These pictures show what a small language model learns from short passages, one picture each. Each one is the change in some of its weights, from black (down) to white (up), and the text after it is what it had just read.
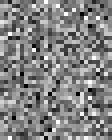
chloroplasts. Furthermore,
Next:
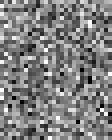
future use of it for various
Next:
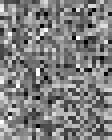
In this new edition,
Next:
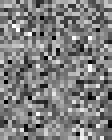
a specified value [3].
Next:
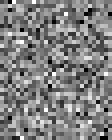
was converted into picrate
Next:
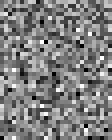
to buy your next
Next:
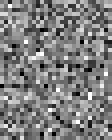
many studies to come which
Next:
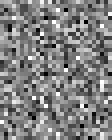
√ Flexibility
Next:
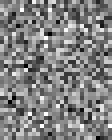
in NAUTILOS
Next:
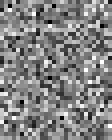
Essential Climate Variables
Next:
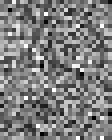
later used the data to optimize
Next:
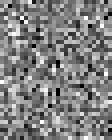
containing small quantities of
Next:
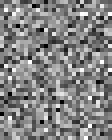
models like LLaMA
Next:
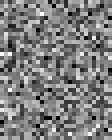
Proof: Clearly
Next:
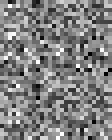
superiority). In addition,
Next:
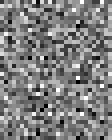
that only the final number was
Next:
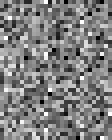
(Ashiq &
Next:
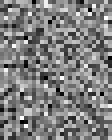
in reading and understanding the
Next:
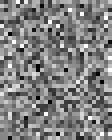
African societies,
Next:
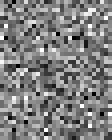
Sentences”, projective
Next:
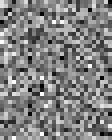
use of ICT and Internet technology
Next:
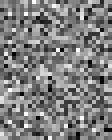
physico-chemical data
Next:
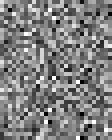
various commonly used TPMS
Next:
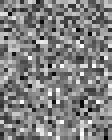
to different orders is essential
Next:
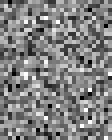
of Maharashtra University
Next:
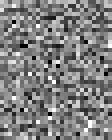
Firm size has a positive
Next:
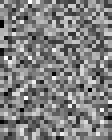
and design institutes from the
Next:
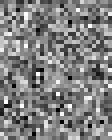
today, some old and some
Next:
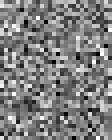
entity of TECOM Group
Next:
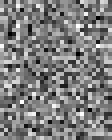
the hydraulic
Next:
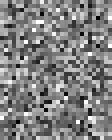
provision. Primary data
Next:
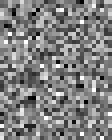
motivation of their patients about the
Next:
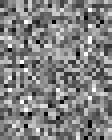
understanding of cultural differences is not
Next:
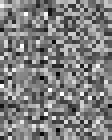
present, as well as the
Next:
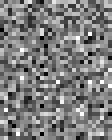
of the Bengali
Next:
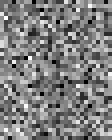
composition with few disorders'
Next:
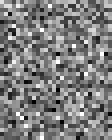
as reliable mode for the diagnosis
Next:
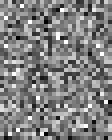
with five animals per diet each
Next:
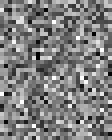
and foreground filter. The
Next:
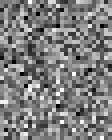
of no more than 2%,
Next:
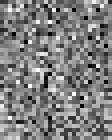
opined that Indigenous
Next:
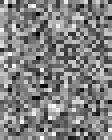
field intensity (1550
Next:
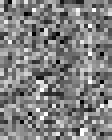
benchmark human motion primitive data
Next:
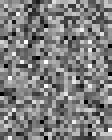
on linguistic content alone.
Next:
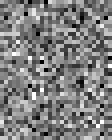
an effective airway is
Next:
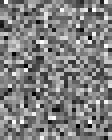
in different countries (or
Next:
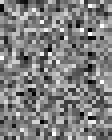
or crystal radii indicates
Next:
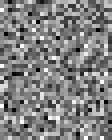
variables (expulsion
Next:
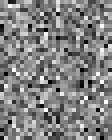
reduced fertiliser inputs**.
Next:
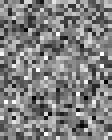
of multiset with time varying
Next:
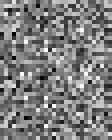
the course of the study,
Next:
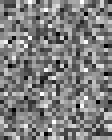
had the mean threshold of
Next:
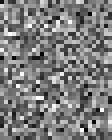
what we know, in contact
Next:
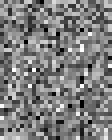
of relations is an alternative because
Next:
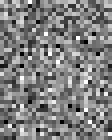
based on scientific results specifically
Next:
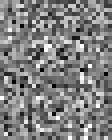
results can be used to help
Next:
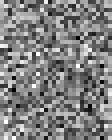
system. Results and Discussion The
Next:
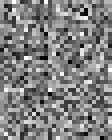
(P-V) curves
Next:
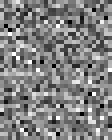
radio channel [8].
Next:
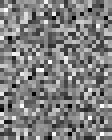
Language and Digital
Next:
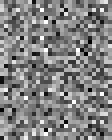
and publicizing CSR activities can
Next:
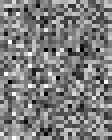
the loading direction i with
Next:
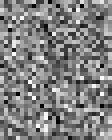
commencement speech given by
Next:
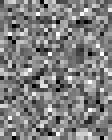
post-transplant mortality,
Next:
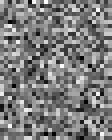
the onboarding process and
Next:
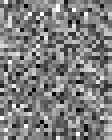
The first criterion for the
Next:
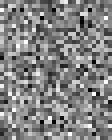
range of others can act as
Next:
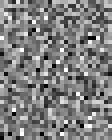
government affairs, and
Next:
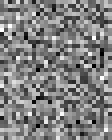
Access Control Issues in
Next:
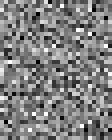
46 percent to world trade
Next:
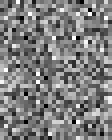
this in mind the repository for
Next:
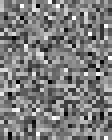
LRF or sonar
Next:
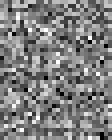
experiments in both real-world
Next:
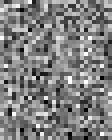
dispersion coefficients are normal optical
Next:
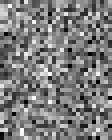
carcasses and
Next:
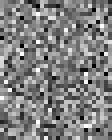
lipoprotein carry
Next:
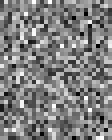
Mg and PLA with
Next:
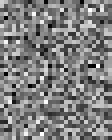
the government appealed recently
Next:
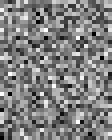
improvement of water quality and
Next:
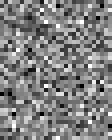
also their content is of great
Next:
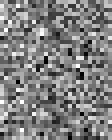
combination rules and methods to address
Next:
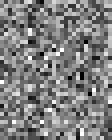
of residuals of the above
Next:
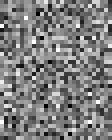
Writing - Original
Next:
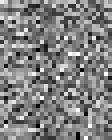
performance initiatives, improvements in
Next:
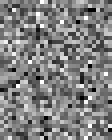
would reduce cardiovascular events. In
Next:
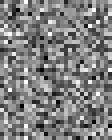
as petroleum
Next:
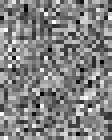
account the scarcity of
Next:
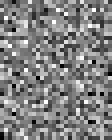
care between urban youth and rural
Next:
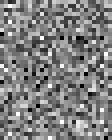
poor even after increasing the number
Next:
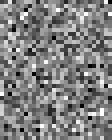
therefore divided for urban vegetation
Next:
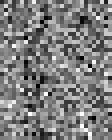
in the end. Also,
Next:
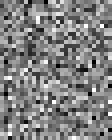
of brain spatial correlation is
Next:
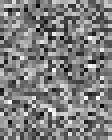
the suggested modifications of
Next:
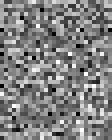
which we always implicitly
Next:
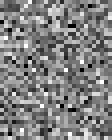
Assessment, Motor Activity
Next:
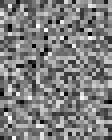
or angle, few have explored
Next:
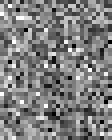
cancer stage As shown in Table
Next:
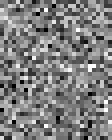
These results were consistent with other
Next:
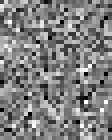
Therefore, there is enough empirical
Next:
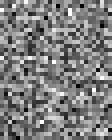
of excitation conditions, by
